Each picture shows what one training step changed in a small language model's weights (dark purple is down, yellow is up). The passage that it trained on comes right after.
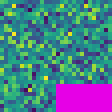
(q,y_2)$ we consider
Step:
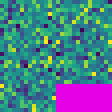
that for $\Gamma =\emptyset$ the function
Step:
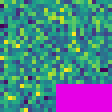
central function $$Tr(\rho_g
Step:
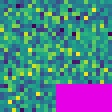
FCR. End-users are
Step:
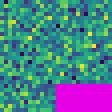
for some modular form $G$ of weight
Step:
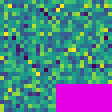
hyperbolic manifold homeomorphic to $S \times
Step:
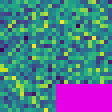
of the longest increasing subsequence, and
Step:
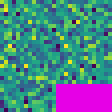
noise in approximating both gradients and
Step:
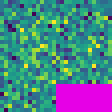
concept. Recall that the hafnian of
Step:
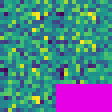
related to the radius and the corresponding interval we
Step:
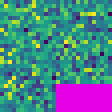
does not belong to $A_2$.
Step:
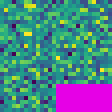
of second order ODEs, geodesic
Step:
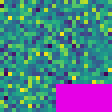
where to best allocate time and
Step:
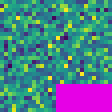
$\displaystyle x \in \partial
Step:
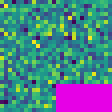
best approximation to $T$ in
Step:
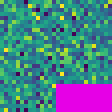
of $f$ to $M$ is
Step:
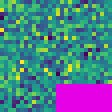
distribution yields an integral for each non-negative
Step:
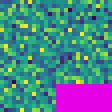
to creative telescoping.
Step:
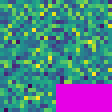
compact Stein open subset of $\Omega$, we
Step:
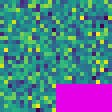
and $Y$ the $J$-set
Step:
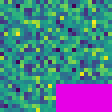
running cost rate is given by
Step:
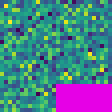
finite objects" (in the terminology of
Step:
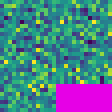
&\geq h_j + \langle
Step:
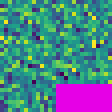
and the term $\S/W$ becomes
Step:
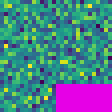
not present in the scalar case is that
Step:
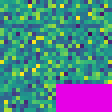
paper we will try to find our
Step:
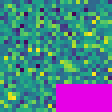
point spectrum of $\CC^2$. Any
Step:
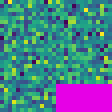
\section{Normality in generalized
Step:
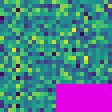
Publishing}, volume =
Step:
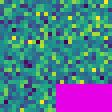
}U=(\underline a_0,\underline
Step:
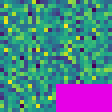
be both even or odd\\ and
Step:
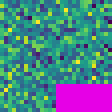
\qed The notion of stochastic integral can be
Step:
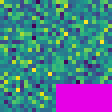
0\) recovers the basic density filter and
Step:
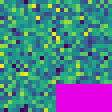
Lie algebra, with basis $x,
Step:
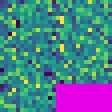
to now. As we all know, the
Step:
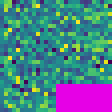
agree on projectives in
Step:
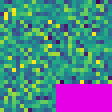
189. **Discrete groups:** The
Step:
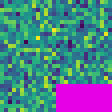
the observations. Then data formatted according
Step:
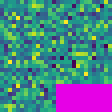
regular sequence $\ff c$ in a ring
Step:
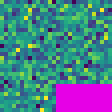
establish (i) that the curve
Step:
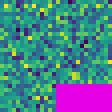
Alice wins the following game:
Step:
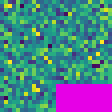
backward bifurcation in the biologically
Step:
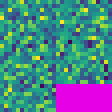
of the research team. \newpage
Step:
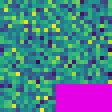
\end{equation*} Thus, the trajectory
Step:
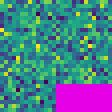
stands for the point measure restricted to $A
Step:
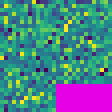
be considered an arbitrary functions. So we can
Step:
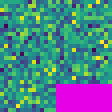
we get that it is an analytic extension of
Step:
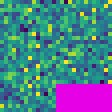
for some $l\neq i$. We
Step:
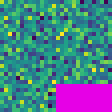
\in \Aut( E)$ under this
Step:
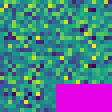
$i \in N \mid 1
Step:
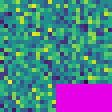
Lagrange interpolant we use in our error
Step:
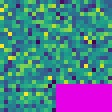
X$. If $J \in {\cal
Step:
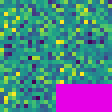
and cohomology algebras of symmetric groups, J.\
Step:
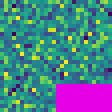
to control the GPU (memory transfer
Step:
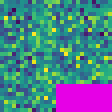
limit to conclude. Therefore, the only terms
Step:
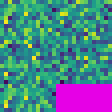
is due to Gheorghe
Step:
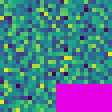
r^d \mu(dr)$ is
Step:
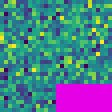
what is the maximal value of the spread
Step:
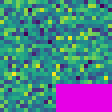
two among the plain arrows in our
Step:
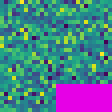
self-contained. \heading
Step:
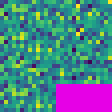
step is coupled to the planning level and
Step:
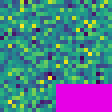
geometric addition law. The first systematic
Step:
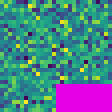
$ n $ without multiple roots in
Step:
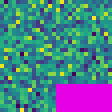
of \cite{KT07} that
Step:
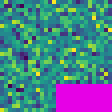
the upper half-plane; therefore $s
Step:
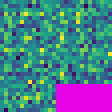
Veronese webs associated to them
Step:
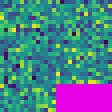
summands of (13.3) together
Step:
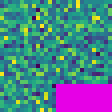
the condition C2. Thus we state,
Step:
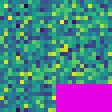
& Average & Maximum \\
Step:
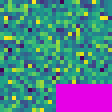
is irreducible. If $W$ is of
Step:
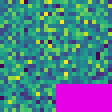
and econometrics. See the
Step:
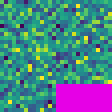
boundary $M$. The Gauss map of
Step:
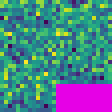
groups $G=G_1\subset
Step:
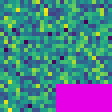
the topos cohomology of the sheaf generated by
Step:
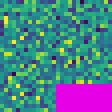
also be odd. In this case, we
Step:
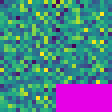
the complement of the arrangement.
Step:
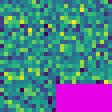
observation underscores the reliability
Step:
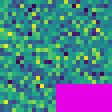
show that probability dilution is
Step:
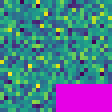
polynomials can simplify the search for the optimal control
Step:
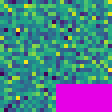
There exists a cardinal number $\aleph$
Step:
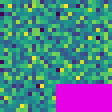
as Coxeter groups as in
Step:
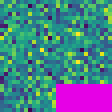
\Lip continuous with \Lip constant
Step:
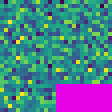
a \emph{lattice} of events
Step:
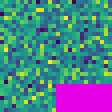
In this note we prove an assertion made by
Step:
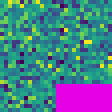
for a right-angled wedge
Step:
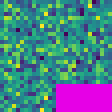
prove the impossibility of the
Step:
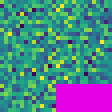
\label{direct system fibers}
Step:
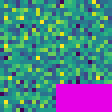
results of this paper will be of interest to
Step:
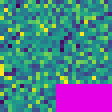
T, and some \(\epsilon>0\).
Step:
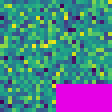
period map $\Teich_b\stackrel
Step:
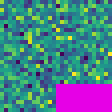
CLT for spectra of submatrices
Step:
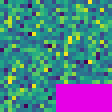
with an independent test sample of size
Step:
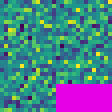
of positive order; this is not a nonlinear
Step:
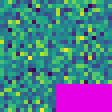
only on the negative binomial model.
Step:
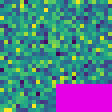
function. Suppose, either\footnote{Note
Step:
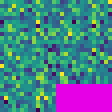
\dots, \alpha_k\}$ to
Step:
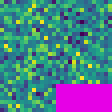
suggest that that the calibrated
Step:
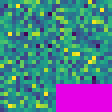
based on the same philosophy
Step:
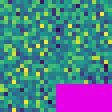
the model are: \begin{itemize}
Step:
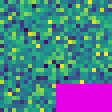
where $a_1\in
